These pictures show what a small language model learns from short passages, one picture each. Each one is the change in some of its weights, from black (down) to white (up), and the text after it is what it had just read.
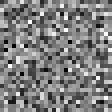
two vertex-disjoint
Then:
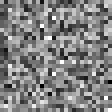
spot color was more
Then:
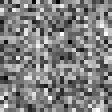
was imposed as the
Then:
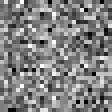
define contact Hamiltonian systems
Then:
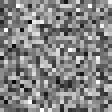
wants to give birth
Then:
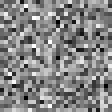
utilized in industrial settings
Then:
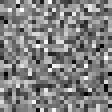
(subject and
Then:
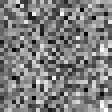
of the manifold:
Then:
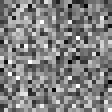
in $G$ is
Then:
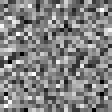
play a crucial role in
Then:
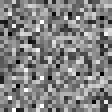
loss. This is
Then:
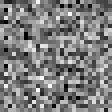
Core Service
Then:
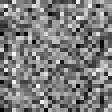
E. Whole
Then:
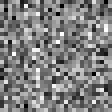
The optimum value of
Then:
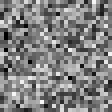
the discretisation distance
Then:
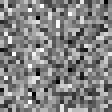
developed countries. It is
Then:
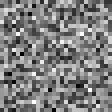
recalling the necessary definitions
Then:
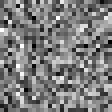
Visiting address:
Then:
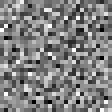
alternating link diagram by
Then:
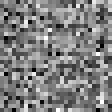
Clearly, we have
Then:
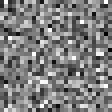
Disputes that could
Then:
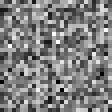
the following, we are
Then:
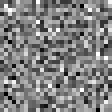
special case of the
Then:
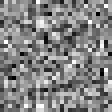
has properties of a
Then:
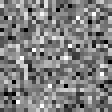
vertex $u\in
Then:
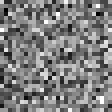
ESNI Conference,
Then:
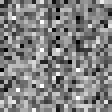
Sov. Math.
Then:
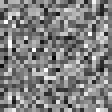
the mosque,
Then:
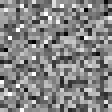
being detected (false
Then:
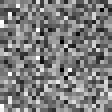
standard Gaussian random variables for
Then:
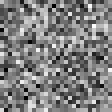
limitation of storage and
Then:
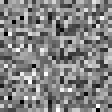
et $S$
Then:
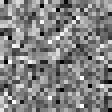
for $\beta$ such
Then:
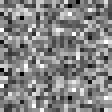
4 6 Applying
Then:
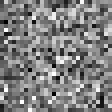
be used to provide connectivity
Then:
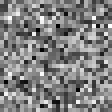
a public debate
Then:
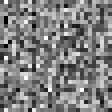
though it is not defined
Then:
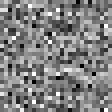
Marital Decision
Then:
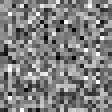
more carbon emission.
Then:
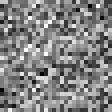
development of reflexive
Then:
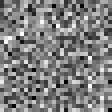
sum is independent of
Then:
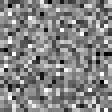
accepts them. They
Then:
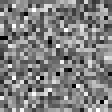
automotive domain in
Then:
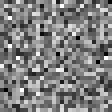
for the following reasons:
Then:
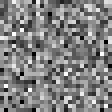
the pair groupoid on the
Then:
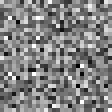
gender and the rise of
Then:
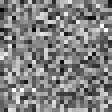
in general, a graph
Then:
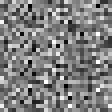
poincar\'e series
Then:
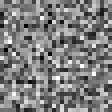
the Earth.
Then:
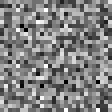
$$ Notice that
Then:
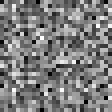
\small \centering
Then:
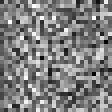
of and need for both
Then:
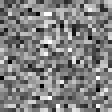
students, which includes
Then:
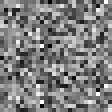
the shifted mean Gaussian
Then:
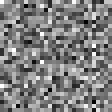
whole participants' current employment
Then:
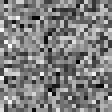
a list of valid chart
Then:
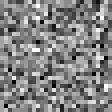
method and we compare them
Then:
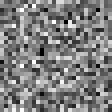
of buildings,
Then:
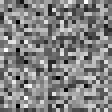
its social and material
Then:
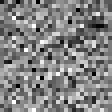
equity capital;
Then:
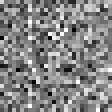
38p.) report
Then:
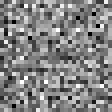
neighborhood of $e$
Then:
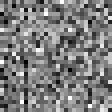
This study was carried out
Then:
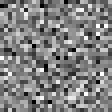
modulated by a
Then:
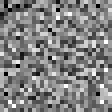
high pressure mercury
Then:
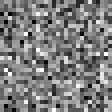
may be proved in a
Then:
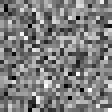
second term of the above
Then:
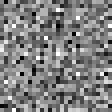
surface. \endproclaim
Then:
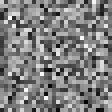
the mind map is
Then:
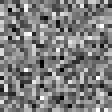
%One can check that
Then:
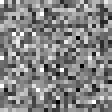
in a time of
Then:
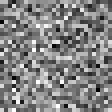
of Science students in
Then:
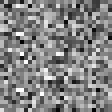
discretizations, including
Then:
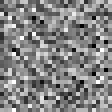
of disabled
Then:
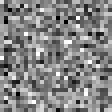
i.e., vanish
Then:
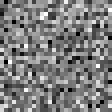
regular, $A$
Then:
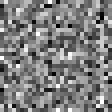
we also identified 3
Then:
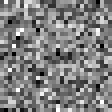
refinements to generate all
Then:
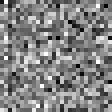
methods to understand human
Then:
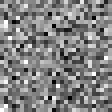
relative variation of order
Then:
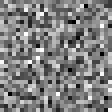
This convergence follows from
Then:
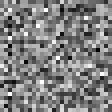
lemma. Here let us
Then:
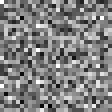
larger sample size of
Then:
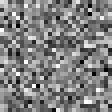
1.3 it shows
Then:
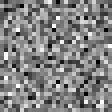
(a) blown
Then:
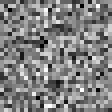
digamma function, and
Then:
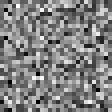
In the present case,
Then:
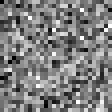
had guessed the
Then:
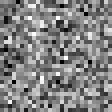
gall stones.
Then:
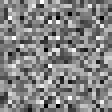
turn drive the
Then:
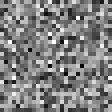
the case where all points
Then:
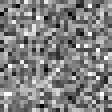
last place was the answer
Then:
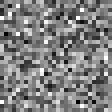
fine haze particles,
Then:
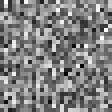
it satisfies the condition that
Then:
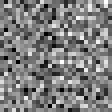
DBT /
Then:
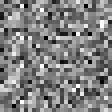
\Sigma \quad b
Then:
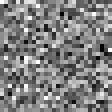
time to reach the peak
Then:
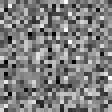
x_r$ is
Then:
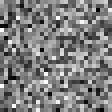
milling quality of
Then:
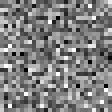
journal acknowledges
